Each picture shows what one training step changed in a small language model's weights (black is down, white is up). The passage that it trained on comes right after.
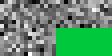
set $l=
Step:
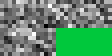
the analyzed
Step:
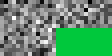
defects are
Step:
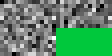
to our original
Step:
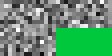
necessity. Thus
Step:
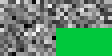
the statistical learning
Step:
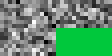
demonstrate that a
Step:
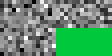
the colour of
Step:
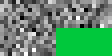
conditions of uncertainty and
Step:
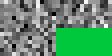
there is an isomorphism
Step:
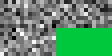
are to characterize
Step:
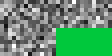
index in the error
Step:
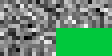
have been included in
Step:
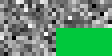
Remark}: Let
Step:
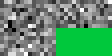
inactivity and
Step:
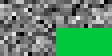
by the theory would
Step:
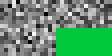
patent. The
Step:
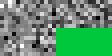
worse) to
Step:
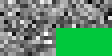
competencies expected
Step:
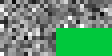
fixed $X$
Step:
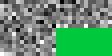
by only one factor
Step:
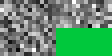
exact values in many
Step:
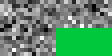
category $\EE$
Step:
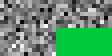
immediacy with which
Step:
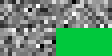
of theory based on
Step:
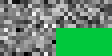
clinical condition
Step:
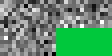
index $i$
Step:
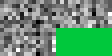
pest management
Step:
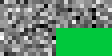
We obtain maximal
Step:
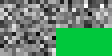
the loss of the
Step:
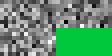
distribution of the
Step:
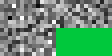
fluxes on the
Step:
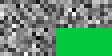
only at large
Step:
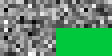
of fine
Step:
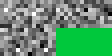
high \pt,
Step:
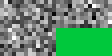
about half of
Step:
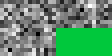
the role of the
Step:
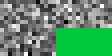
applicability of
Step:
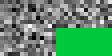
but we are having
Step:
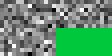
each category there are
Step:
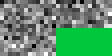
to the definition of
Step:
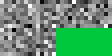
we may assume that
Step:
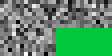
a result of
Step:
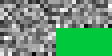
the expected measurement
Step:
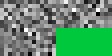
the serving
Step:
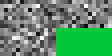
for providing
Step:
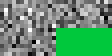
that regulate
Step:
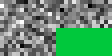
resin with
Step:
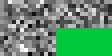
violence and
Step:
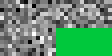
the grating.
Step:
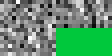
we would call
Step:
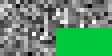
interacting in
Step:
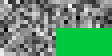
findings of this
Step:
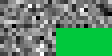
is that it can
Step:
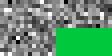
exist for large numbers
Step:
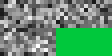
both acquires
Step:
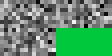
referral are essential
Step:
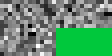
is very small and
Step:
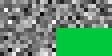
as the combined
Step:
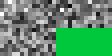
equals the number
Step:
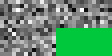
In addition, the
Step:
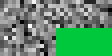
denote the normal and
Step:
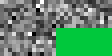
operations are needed
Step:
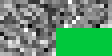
can support an
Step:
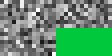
based on 200 simulation
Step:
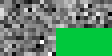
first section we have
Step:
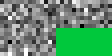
B$, for almost
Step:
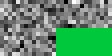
learning, our framework
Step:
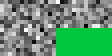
version of Lemma 1
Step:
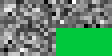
indicator was also
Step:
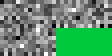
with respect to the
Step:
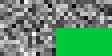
cooperation in
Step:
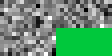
order for the
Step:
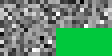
the one in
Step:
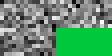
to incorporate
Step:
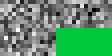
phase, the second
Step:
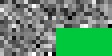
a quantum system when
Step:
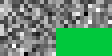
numbers with the same
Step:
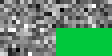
for $\mu
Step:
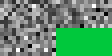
large dataset of
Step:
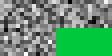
sensitivity profile
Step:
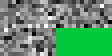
(red line).
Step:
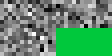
are considered in the
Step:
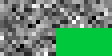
+ \bigoh
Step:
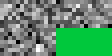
active layer
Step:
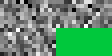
and services for
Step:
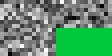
not mentioned
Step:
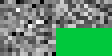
avec et
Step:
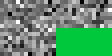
in leisure
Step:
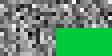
and foreign
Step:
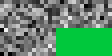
motion for such
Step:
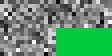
each activity
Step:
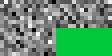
in dosed
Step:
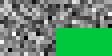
scope of
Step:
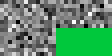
a defined,
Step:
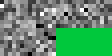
which there exists a
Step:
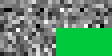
and the facts
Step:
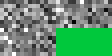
the basic c
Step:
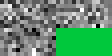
on each side due
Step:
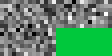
is positive. If
